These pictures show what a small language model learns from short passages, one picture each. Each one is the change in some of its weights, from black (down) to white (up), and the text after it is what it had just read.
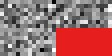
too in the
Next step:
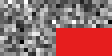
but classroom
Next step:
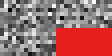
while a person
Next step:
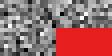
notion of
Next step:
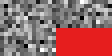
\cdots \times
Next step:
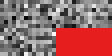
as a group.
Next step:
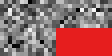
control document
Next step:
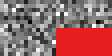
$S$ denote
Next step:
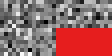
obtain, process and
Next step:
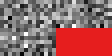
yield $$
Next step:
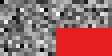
the domain $
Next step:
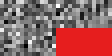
signals considered
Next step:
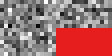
the stability
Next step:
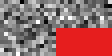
We analyze a
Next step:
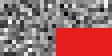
un sens
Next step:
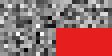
the roles of
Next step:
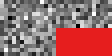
place of
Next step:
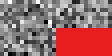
assess the
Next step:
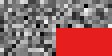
values. Figure 9
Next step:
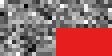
in sugar
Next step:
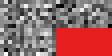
that $h$
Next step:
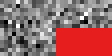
no one can
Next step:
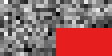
free}, and
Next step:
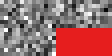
for LGN
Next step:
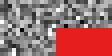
also be generalized
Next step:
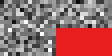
top of the
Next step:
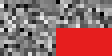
respectively. Note
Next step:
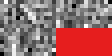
and because current
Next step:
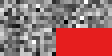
as for example
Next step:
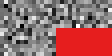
\par For an
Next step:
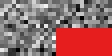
given above.
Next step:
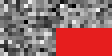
if $A$
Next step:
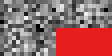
for testing this
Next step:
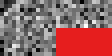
explains how
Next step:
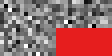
mixing time
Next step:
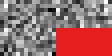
a complete
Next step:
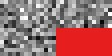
the Lie algebra
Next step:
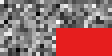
operators above
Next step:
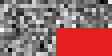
them as food
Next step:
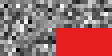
their potential
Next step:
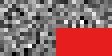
is one of the
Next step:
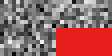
we do know that
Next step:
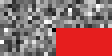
have over 80
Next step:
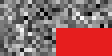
will first give
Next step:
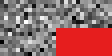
$$ We consider any
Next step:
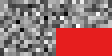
We argue
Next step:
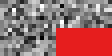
have used the fact
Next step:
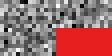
assume the following:
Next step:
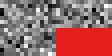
6. I consider
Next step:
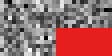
a diffeomorphism
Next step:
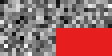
the goal which
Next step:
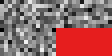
between these two
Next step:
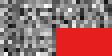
that $F$
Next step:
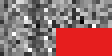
fields of
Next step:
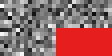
fixed positive integer
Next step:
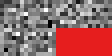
add the
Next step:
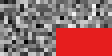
Dept. of
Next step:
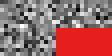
following. Is
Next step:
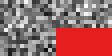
coincides with
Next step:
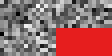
a submodule
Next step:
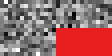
that organizational
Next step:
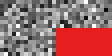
in the field of
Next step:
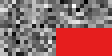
on the size
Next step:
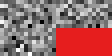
present data from
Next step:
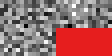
some way,
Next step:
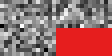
We are then
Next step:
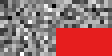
the dispersive
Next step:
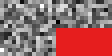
be used in the
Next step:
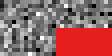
K$. Then
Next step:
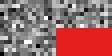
dip in the
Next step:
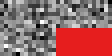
$T$ and
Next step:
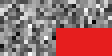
proposed to
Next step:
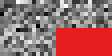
initial conditions at
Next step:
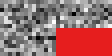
the Decree
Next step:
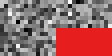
starting in
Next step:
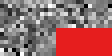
mouth which
